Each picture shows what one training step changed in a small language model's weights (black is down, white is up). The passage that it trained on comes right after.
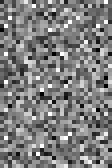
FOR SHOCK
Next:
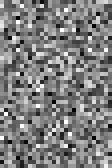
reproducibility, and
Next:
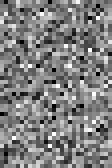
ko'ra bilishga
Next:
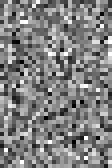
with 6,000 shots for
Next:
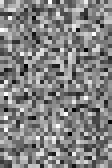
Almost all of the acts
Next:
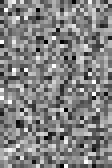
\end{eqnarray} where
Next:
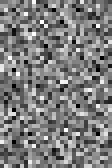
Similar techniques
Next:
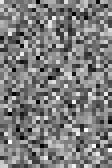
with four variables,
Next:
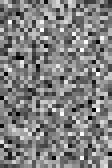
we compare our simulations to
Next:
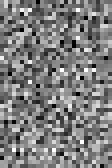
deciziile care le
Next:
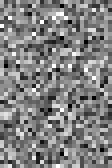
most widely spoken
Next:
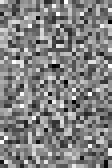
In this study, 100 known
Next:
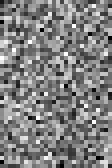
measured in this work, and the
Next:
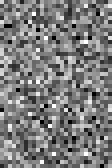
have different characteristic
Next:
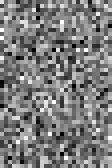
21st century.
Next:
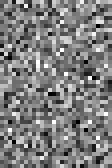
przez bardzo
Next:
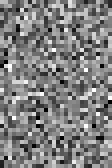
the dark sector, in addition
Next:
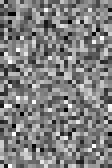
and approved the final
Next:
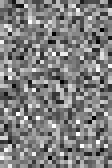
Science and Technology
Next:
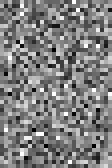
or disengage in the act
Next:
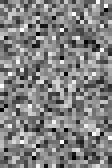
60 nm bandpass
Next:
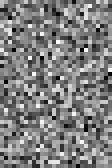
The number in parentheses
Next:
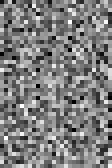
21. Falloon
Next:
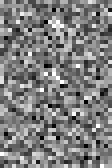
lack of motivation of
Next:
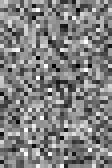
alter the characterize to an
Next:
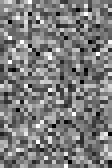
facet of the chip and
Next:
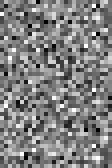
orange bars) when the
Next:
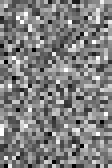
true masked-out
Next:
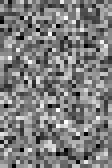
ravishda i -
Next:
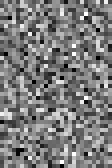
of disturbances on a large
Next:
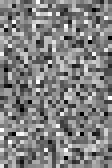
oxidizing agents,
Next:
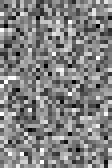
classrooms become more
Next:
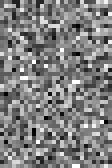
spots or zones by
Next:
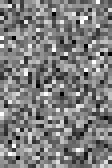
semicircle, the
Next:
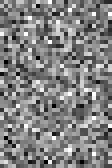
order to identify the scalars
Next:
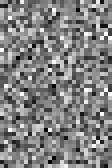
three of these processes potentially
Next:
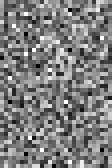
entrainment. All the
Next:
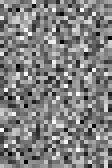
\item the cluster
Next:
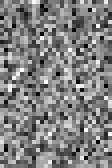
while projection images are
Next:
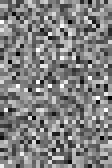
introduction and a
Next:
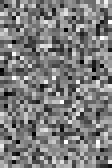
metodom centralnog
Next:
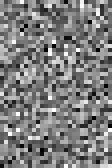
the human habitat
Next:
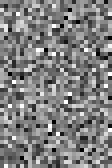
Africa. Then we
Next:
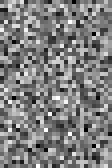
the risk or probability
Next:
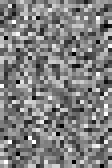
specific container when he
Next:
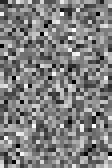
at which they started the process
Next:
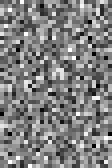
interpretation of human
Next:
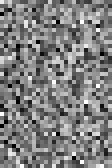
clinical standpoint,
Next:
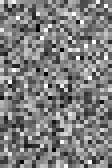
Your task: 1.
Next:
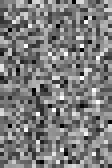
\emph{Past game
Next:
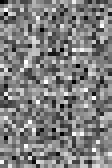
– локтевая
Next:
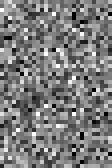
without compromising the
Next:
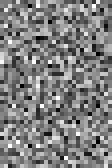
filtered and sorted by
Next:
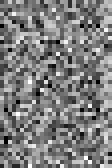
Environment). Consent
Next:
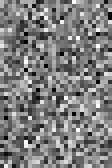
Os locais dos achados
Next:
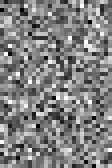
hold of more and more AI
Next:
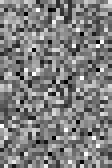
este aspecto y 3)
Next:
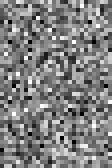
haut” et les
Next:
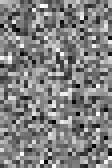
of the existing state of research
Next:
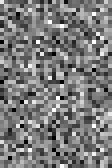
с CADASIL,
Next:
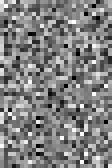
given time step.
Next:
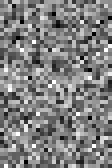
and the other one by Bob.
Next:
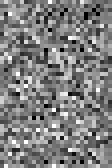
tergantikan dengan
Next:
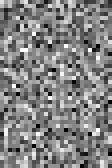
bottom of the large
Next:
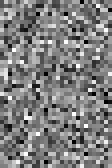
Raising awareness about
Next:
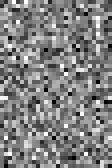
DC magnetizations were
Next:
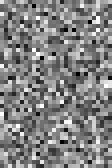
indicate deliberate
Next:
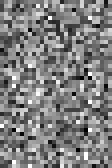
a maximum of around
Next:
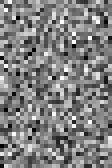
similarity (Figure 1B).
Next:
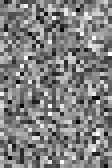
practical application.
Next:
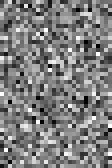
choices for the approximate
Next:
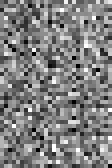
l'intérêt et de
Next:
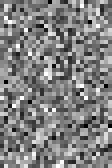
however, only the images of
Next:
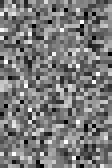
pessoas ausentes
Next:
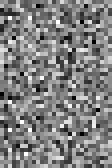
type of style if
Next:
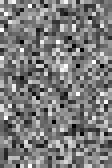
virus on successive
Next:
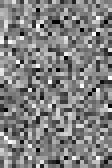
Interactions on a
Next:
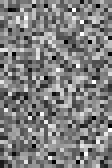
With the aid of
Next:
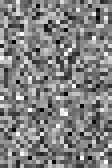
religious group actively
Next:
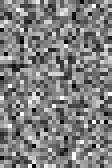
ones \begin{equation}
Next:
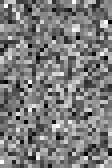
an impetus for the cultural
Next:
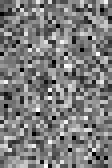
boj to‘lovlari
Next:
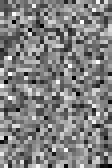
a concentration dependent
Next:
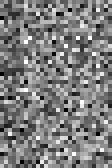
Milliy o'quv
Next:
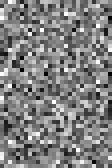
To achieve its
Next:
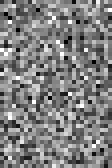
and enrolled in this
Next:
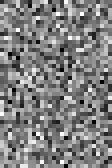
our calculations. Intrinsic
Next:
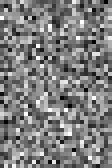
menjadi lima
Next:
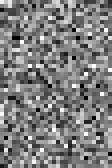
of possible dynamics for
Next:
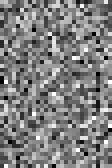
the implementation of temporal
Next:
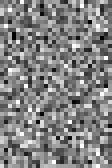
human factor. The
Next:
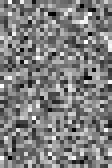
7. World Health
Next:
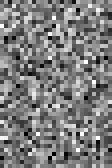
people's behavior
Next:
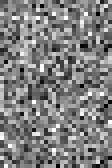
- As the global leader
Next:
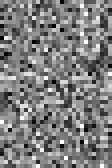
null rays initially
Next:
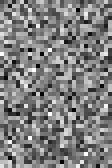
which employees will
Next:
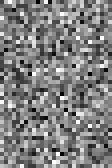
средств, законы
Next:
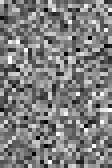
and laboratory
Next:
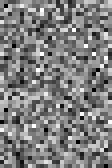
- its definition,"
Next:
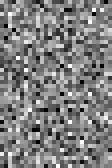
का साथ
